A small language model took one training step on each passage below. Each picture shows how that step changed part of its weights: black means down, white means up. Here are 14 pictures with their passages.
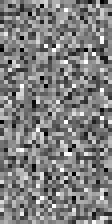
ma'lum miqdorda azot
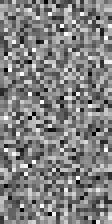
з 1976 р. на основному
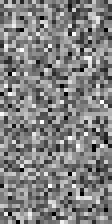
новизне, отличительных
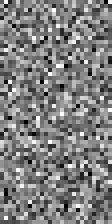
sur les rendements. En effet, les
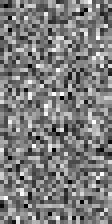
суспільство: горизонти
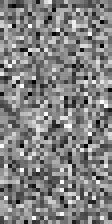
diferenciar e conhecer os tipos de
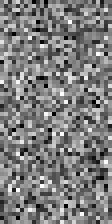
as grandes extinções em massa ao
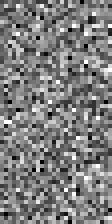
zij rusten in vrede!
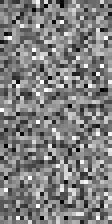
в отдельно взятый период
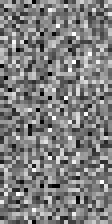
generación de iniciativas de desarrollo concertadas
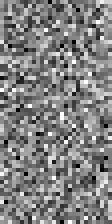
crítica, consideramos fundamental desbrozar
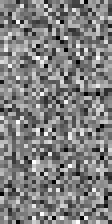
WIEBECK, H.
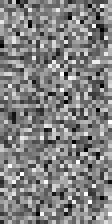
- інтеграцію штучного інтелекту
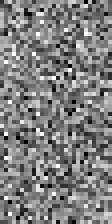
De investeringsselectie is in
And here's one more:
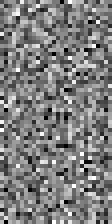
Einfluss auf die Ergebnisse des
